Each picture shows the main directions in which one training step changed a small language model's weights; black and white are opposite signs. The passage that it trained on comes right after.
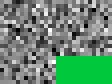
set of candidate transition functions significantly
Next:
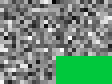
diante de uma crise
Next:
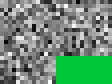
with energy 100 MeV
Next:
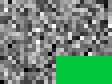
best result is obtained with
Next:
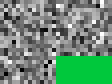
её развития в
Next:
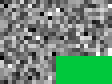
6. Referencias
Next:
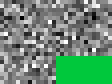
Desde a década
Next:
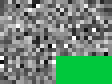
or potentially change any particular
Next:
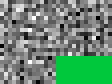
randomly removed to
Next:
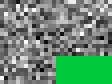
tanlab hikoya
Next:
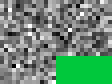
transition at small temperatures.}
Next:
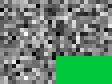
spectrum can be obtained using a
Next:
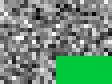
wheat landraces since
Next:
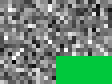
chosen: upstream,
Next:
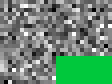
devices can be in many different
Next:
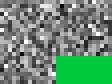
samarali rivojlanishida
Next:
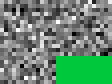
Presidency of
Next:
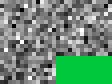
- mono- va
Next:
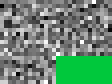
do edifício,
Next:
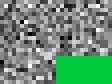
that are nearby or the
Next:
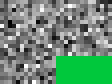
is performed. Consequently,
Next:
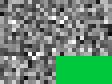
the screening of new
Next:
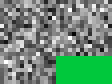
problems, but sometimes it
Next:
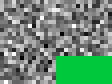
метода Учет
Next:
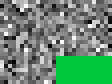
features. These models are
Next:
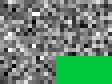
present inelastic scattering measurements
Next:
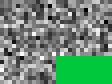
(primary plus
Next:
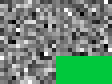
in neutrino scattering with a pair
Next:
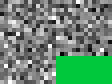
the second. Finally, the
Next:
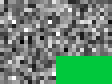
resistance relative to the
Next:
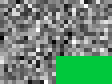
they are not very interested
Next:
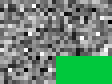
average NLTE correction for
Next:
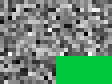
small molecule, and
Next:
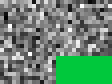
Q (\mathbf{p},
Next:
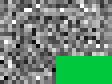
blue, peach and red
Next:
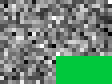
meio ambiente”.
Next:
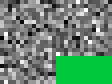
by circles)
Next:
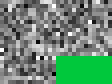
by PC protocol, and
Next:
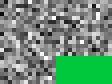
the respondents and their academic
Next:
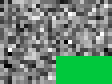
response to pressure applied (left
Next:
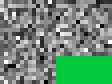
as a porous material.
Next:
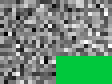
from Barcelona,
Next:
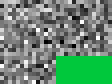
if all GIMPLE
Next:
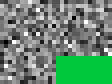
in this paper (up to
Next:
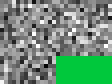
& Sahin,
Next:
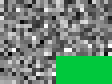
employment generation in the
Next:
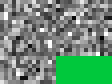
i swojej
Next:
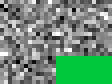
neste trabalho
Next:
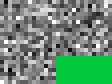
most significantly affect students' academic
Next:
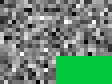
peace through the gradual
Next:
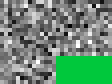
Fourth, this research project
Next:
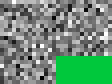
sektorining faol
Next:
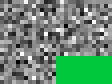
shift was on the large side
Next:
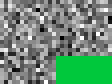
cases that were previously not possible
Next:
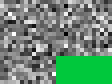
for the matrix inversion is
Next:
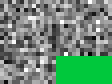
internal space. Of course
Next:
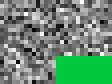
breaks. To improve the
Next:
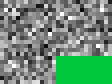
might reveal a rapidly
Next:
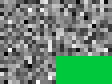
to weight certain datasets over others
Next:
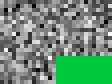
likely to be able to
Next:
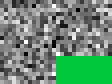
dependence exists between the
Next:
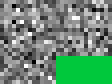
= \hbar \omega =
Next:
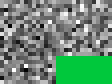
tumour in cats
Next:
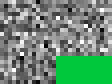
reflective listening,
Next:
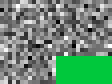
between 6.67 and
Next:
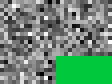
is unparalleled in
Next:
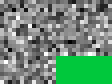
terhadap tanah
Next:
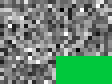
discs were done as described
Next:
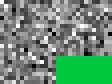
trajectories converge to another stable
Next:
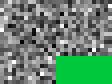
$cw$ excitation,
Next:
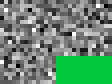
national accounting system.
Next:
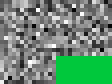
values changed the wind
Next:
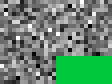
этой статье
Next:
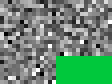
constraints. Even in these
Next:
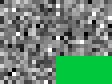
programs are not only efficient
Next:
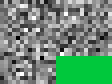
AND DISCUSSION
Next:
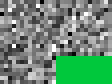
left-hand side illustrate
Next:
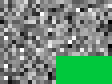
class of equations have been
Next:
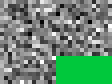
las diferencias entre los
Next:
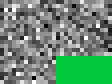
are just a few significant
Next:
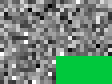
Во время
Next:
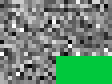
channels (listing of local
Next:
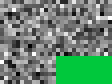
fresh measurement and the
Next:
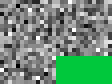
to other models}, {
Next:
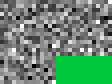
on the properties of the
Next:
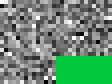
the real entity and the
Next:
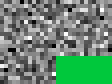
favours the inclusion
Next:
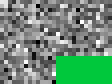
each one 150 of the
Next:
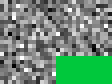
significant and this indicates the agreement
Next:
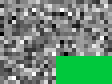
(indicated in the
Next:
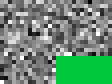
[Flipon et
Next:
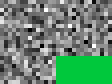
fluctuation in the modelling
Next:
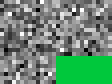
s/f). Estas
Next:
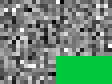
pilot projects to test the
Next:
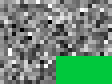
bir-biriga iqtisodiy
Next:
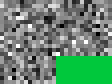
With funding from the National
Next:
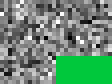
regression line shows the correlation
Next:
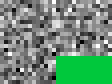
fevereiro de 2022.
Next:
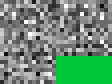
of food consumed, rapid
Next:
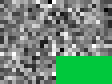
metallicities and the
